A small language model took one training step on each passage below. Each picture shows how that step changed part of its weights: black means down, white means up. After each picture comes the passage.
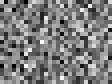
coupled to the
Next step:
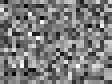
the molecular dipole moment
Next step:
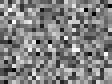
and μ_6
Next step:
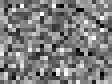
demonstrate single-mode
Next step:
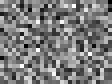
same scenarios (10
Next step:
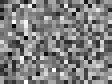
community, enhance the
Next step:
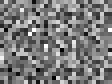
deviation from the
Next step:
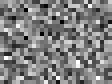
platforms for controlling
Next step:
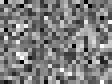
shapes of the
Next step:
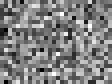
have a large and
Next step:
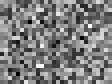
more sustainable use of
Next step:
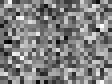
stone and
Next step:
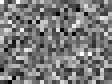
providing empirical evidence that
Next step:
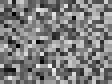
are existing information
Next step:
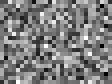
vicinity of
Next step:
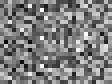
example in the
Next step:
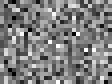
during harsh thermal
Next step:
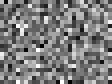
of the energy levels
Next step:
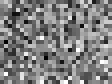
innovations in business
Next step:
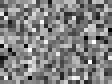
Engineering Drive
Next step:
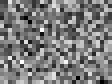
gauge theories we are
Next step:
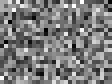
in our galaxies might
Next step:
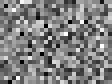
These systems are designed
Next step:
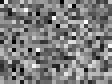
imports to ensure
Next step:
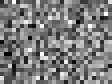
holes, potentially
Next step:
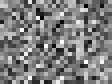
much higher than the
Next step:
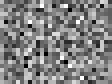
rates is always
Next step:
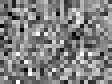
conditions globally and
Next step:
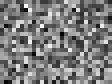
courses for teachers,
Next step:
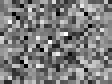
technology should be possible
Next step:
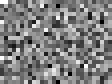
surrounded by
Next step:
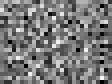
generators normalized
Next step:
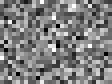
that may arise in
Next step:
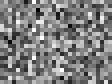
not only contribute to
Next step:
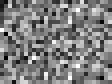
with the a
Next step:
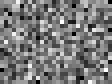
Sensitivity decreases
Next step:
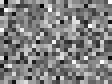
at which the
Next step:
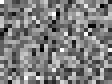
shift toward a
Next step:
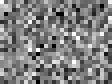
recorded a significant increase
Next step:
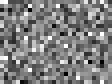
elected representatives
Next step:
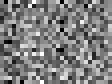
learning and the modern
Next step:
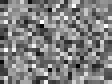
the Project
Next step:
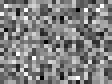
Datum of
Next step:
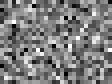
In the learning
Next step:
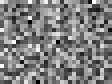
null data. Since
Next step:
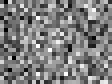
as close as we
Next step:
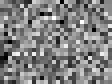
loss and have a
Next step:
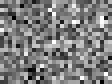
by LHCb
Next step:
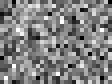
subsystem A and
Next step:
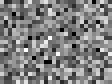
matrix because it includes
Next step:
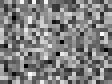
topological protections in
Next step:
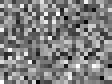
where the percentage is
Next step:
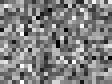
all theoretical results are
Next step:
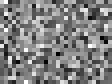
the indicated change.
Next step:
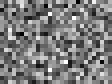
these nodes are defined
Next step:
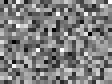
processing of data is
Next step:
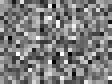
of monitoring in major
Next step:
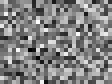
computable domain.
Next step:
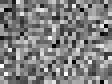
provide useful information for
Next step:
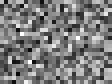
the dynamics of a
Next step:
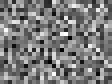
So it was difficult
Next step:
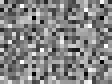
vdW force
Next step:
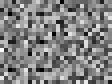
and are still based
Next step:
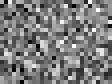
solutions to these discrete
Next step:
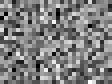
which consists in
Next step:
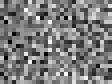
defined as the
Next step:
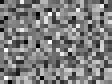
each unit cell
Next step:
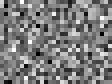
differing at the
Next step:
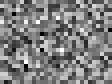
testing in every build
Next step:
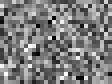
Fahmy et
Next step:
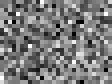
efficient algorithm always
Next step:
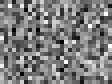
a physical quantity is
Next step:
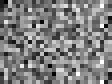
has a large
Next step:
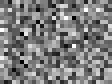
goals. It focuses
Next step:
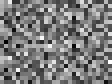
in good agreement with
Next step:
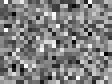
need to enhance motivation
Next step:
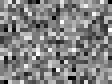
r \right)
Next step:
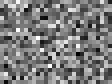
Multiple studies have
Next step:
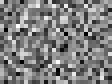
transform, and the
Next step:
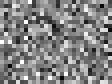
as ceterum
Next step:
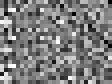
\noindent where
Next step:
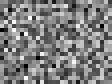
min. TCL
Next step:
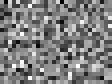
and the dust emission
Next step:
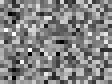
and operated
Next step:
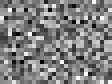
the interacting joints
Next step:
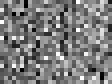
spinning particle at
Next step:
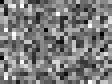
a type IIA
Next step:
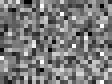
undergoes a relatively
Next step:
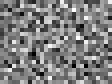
of social interaction,
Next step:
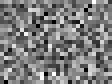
Routing %
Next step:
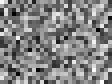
are aware on
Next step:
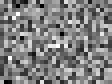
we now place,
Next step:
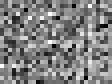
dentists position
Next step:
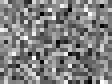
chemists have been
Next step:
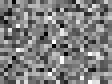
in acting and
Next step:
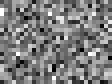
2D spectrum of
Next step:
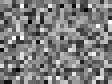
bias $b$
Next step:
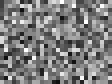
Yet, only
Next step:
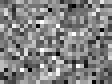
will be needed in
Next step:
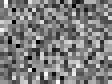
from the linearized
